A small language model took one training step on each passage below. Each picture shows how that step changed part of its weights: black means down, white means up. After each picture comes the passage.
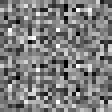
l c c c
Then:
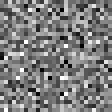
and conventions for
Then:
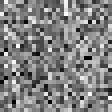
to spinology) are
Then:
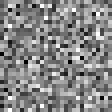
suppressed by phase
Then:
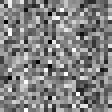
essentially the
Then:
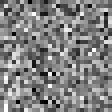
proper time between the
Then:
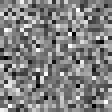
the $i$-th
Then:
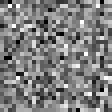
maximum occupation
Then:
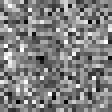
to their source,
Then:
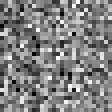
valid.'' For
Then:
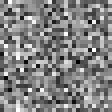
of the theory and
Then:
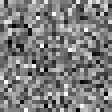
Remove from
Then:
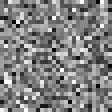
the Harris
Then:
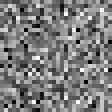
are taken to
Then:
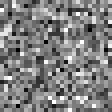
most authors do
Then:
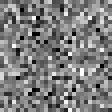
are not affected
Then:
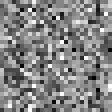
gathered from
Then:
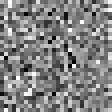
made of two
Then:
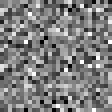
spectrum has recently
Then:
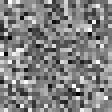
of Education,
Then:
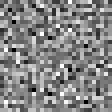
expanding the
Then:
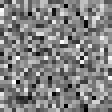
cannot assume that
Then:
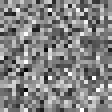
in the origin of
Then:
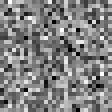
of the sample.
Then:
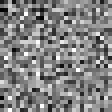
tilted by an
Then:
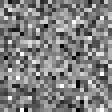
our model amplitude.
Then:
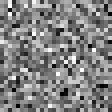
= j \land
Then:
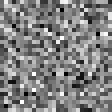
their goal might
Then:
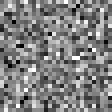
spot size of
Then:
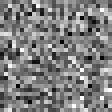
than the observed few
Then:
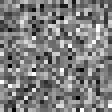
flux corresponds to
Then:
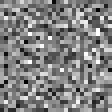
the analysis trap and
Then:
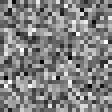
be the same, which
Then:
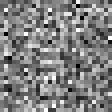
using the following expression:
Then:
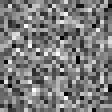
CS terms.
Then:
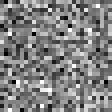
replaced by
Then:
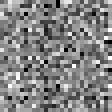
deviation of the
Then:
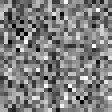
For the objects
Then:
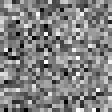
a very red
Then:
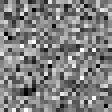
rooted tree
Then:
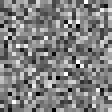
classical optics
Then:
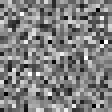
sky with
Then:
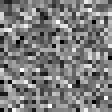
equations single out a
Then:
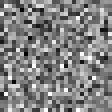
can vary in
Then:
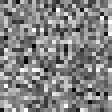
selection effects at
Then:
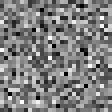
smooth function of
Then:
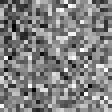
Thus, it
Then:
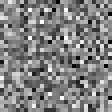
to prepare simulations
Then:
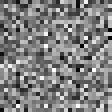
dynamics studied in this
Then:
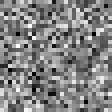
the differences between
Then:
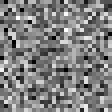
is the unit
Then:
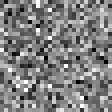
describe the evolution of
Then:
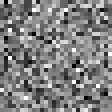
locus. In
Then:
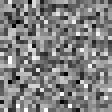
4D brane
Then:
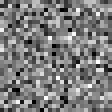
\mu \mp
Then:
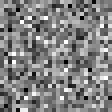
implications for
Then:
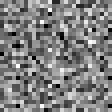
by a form factor
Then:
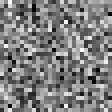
the HWP.
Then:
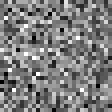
and $T =
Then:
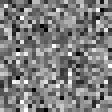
We find a power
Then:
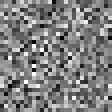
the other hand they
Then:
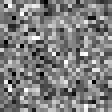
ii) continues
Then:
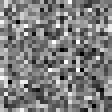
one pair toward zero
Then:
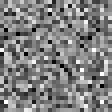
in the almost
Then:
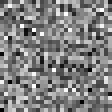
masses in these two
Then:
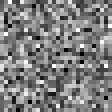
full unit cell
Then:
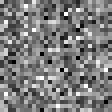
{\bar \psi}
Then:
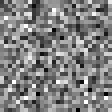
the action providers
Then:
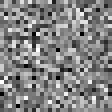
the well-know
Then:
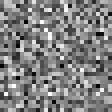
to derive in a
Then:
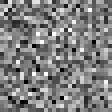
Both lie in
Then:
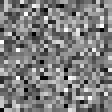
spectral index distribution
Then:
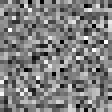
optical link with
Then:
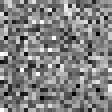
to maximize the
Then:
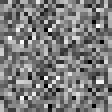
total gravitational
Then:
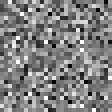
and treated on
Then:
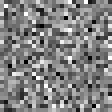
first makes one
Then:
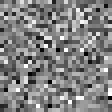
the presence of two
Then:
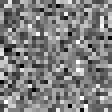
place near the
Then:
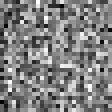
multiplied by
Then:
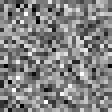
the clocks
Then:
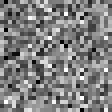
include only the
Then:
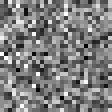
Each node of
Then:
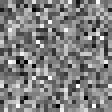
number of UEs
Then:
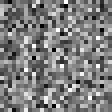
The second line contains
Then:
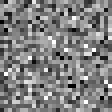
was based on the
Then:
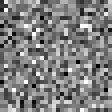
factor} (y)
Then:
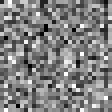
baryon number,
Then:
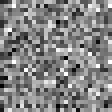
agent's parameterized
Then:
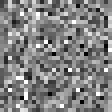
treated as a
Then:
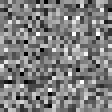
detailed report
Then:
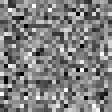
implement this
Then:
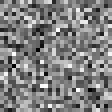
the noncritical
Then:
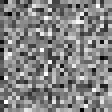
performed by the
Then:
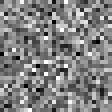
the fit. The
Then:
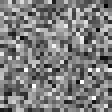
the call options
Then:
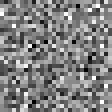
calculation of two
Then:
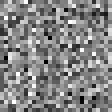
mapping of the
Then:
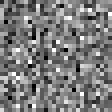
minimum value of
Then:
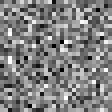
the objective is
